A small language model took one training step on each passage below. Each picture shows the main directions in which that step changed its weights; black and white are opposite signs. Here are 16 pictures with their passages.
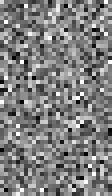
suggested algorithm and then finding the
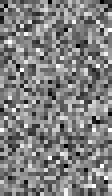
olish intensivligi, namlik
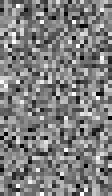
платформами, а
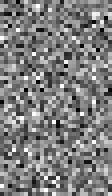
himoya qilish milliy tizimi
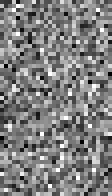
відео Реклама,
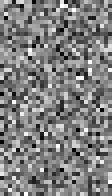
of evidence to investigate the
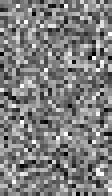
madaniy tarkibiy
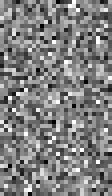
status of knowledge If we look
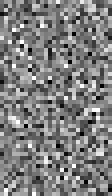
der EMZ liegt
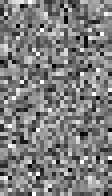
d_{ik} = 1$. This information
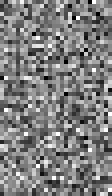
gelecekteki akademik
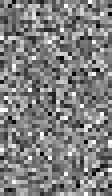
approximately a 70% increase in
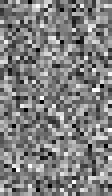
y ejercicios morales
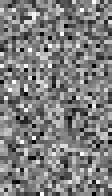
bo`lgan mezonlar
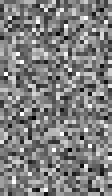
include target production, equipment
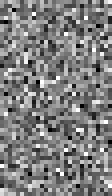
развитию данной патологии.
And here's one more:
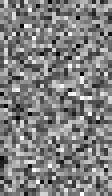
orqali faollashtirish ijobiy
